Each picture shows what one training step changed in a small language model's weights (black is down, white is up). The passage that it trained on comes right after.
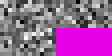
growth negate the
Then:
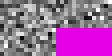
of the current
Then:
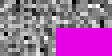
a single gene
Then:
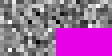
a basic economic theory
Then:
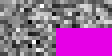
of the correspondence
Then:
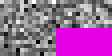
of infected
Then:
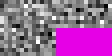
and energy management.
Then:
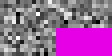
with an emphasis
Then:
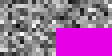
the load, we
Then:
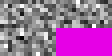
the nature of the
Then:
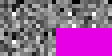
when instinct
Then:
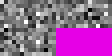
Android platform
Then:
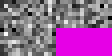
designed to assess a
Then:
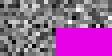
where nearly most
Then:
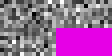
particularly true
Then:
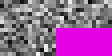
on their economic and
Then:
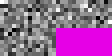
double the
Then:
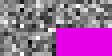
the collection /
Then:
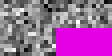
The author confirms
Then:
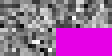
of any part of
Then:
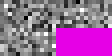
battery and
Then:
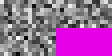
by immersing
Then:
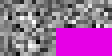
online business, it
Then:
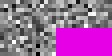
SDG indicators.
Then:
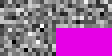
using various techniques.
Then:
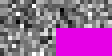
neural networks can
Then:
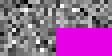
tool from the European
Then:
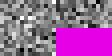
domestic and
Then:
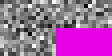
pairwise comparison
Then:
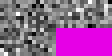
Without knowing
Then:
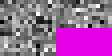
gel column,
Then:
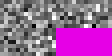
front •
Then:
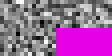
of openness among
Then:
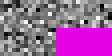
as well as a
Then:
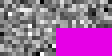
study in a various
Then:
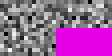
is a complex
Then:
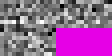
was modeled as
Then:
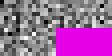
real time) as
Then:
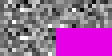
procedure described by
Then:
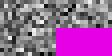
properties; however,
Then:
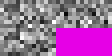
one for each system
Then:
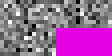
floating point
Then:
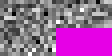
rights for
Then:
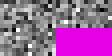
customizing drug
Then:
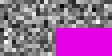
be described as a
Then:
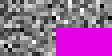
performs a
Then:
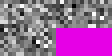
the development of effective
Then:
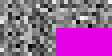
that today the
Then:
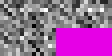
to participate in
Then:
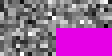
hospital in
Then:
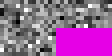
engine torque
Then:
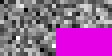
of shock when
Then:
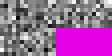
high income groups
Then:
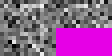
movement, its
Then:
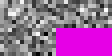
chance to
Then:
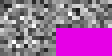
the car, the
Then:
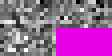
LPS was
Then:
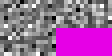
60 seconds and
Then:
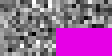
so adjusted
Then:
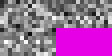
and will run for
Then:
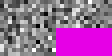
providing ways for a
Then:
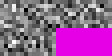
to preserve
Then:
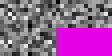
expertise is
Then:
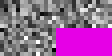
reactions which give
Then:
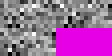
other types of
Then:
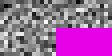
control, the gain
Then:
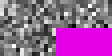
flooding from
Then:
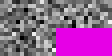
is how you can
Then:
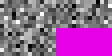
that already existed
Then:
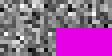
people who use the
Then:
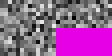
derivatives also
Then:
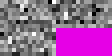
are needed—one
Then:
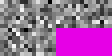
only two classes positive
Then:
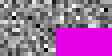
At the EU level
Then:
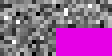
are responsive to
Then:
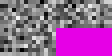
have been identified.
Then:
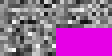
accuracy. The model
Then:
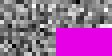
(Figure 2B
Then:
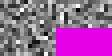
compared to the
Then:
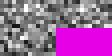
power and low
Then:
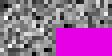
red, green,
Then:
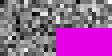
mol) and
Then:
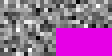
km² in
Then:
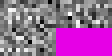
women from applying
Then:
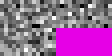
manifested in
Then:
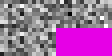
the performance of the
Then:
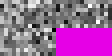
practices in various countries
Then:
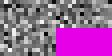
as a result of
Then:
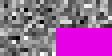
The authors wish
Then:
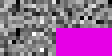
gene nearly
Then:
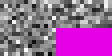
whether due to
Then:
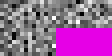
students who understand the
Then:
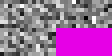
the ratio of the
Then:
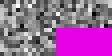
in shadow
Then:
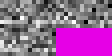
EDM was
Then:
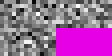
the insurance
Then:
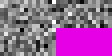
make money
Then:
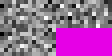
Science, natural
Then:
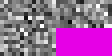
capital and lack strong
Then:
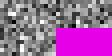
finance sector is
